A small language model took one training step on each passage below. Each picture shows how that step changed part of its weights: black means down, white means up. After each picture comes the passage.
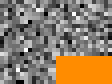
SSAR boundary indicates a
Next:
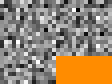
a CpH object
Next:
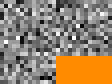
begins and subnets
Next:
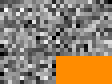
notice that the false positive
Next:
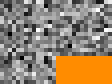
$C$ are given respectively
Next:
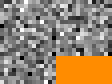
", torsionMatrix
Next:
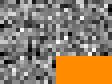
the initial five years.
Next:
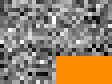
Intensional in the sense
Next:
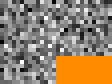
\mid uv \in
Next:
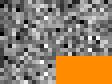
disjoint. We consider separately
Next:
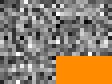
presented in the previous section.
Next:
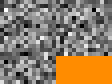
we obtain the following theorem.
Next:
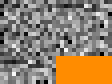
is a contradiction. The converse
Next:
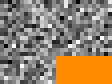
quasi-invariant interaction limit consists
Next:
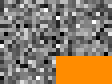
we thus clearly see symmetry between
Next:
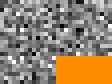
define specific Galerkin
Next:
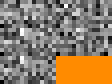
the dual parameters and the corresponding
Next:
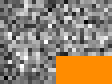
sets of rectangles that lie
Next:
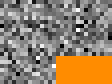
the closed edge paths $u
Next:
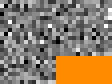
\end{equation*} A
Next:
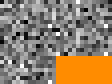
)$} The second example
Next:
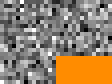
when applying harmonic map results.
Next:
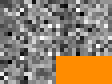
third assertions result from
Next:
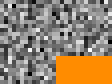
a vector-valued reproducing
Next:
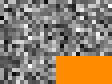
to a disjoint union of oriented
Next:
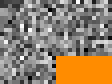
evaluation with each iterative search
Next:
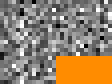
{\em boundary} controls
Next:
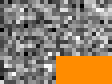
And assume that there are constants
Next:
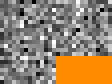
{\em multiplicative core} of
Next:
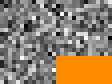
asymptotic properties is to obtain an
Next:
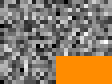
the principal minors shows that
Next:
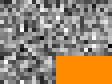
weak (or strong, as
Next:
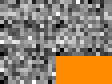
the same regularity as the
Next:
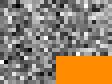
for all $a,b
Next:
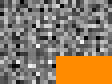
We begin by evaluating
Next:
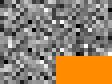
not require fine calibrations
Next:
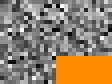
in some recent works by
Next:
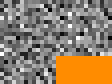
see $(RE)$ in next
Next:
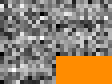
the previous and following one);
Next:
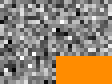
(independent of a point)
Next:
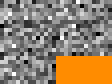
the present paper we correct this
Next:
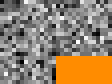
obtained for suitable direct limits of
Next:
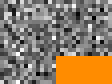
a Schr\"odinger
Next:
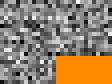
the convergence time required for its
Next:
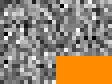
are between first and second order
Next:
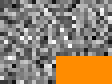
examples of this computation of boundary
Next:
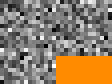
projectivity of~$X$
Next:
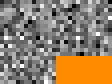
various methods for computing scattering
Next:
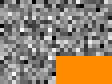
the Lagrange error is no
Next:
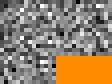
players. Observe that a
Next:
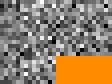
to the results proved above for
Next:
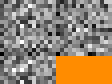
is, in the stationary
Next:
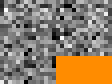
we shall use throughout this
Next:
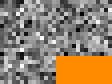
boundary conditions, Multiply
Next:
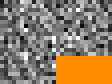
energy measures might not be absolutely
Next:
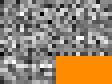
and have to match the
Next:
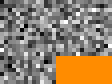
surface $\Bbb L$ and
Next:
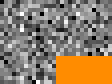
and obtain superlinear convergence as
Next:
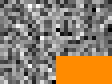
atomic codomain
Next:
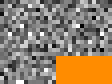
fields also leads to a new
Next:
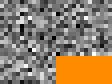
2$. \par We first
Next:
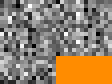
for the volume-based and
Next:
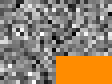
of uncertainties. By
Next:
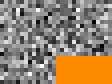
control these discrepancies
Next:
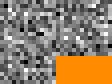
For each start, we first
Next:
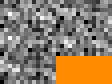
this derivative is not the same
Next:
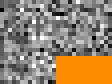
focus on the special case where
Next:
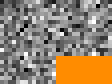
established for $\alpha$ in
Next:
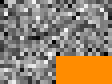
layer deposition process and the
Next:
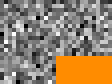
homeomorphisms $h_k
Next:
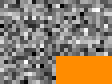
the compact set $Q$.
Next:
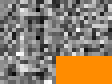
Given any set of trees,
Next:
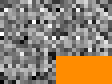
need assume bounds on the
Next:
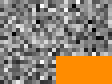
announced by
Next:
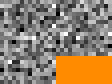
is preferable,
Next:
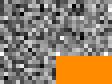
Let us now assume that
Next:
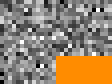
$W_\alpha$ and
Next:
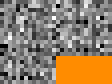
In other words, the roots
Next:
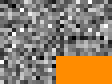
useful suggestions which improve the
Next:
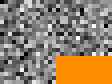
field on fractional operators involving an
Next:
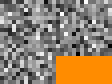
$T$ incident with
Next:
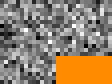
the cyclic covering of degree
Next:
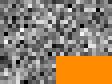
number of features ($P$)
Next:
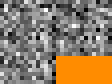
there exists a special Lagrangian submanifold
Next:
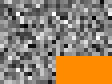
P(E)$ denote the
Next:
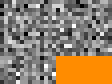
The goal of this subsection is
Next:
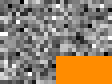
$$ Ensuite, on
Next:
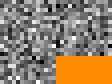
$\mathfrak{M}$ is
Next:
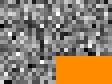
the derivatives of logarithms.
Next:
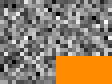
expressions $(R_1)$
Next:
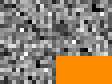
universal strict general actor as
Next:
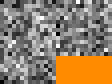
or when only the final transition
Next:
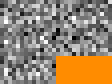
(This is a special case
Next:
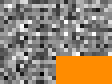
= [text=black,
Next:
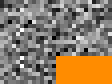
previous subsection to derive the efficient
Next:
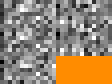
\Bfield y +
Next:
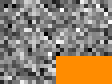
closed form expressions in the
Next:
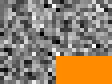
justified when these works were
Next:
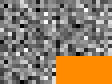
f}{\partial x}(
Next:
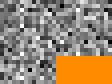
vehicle arrival rate should
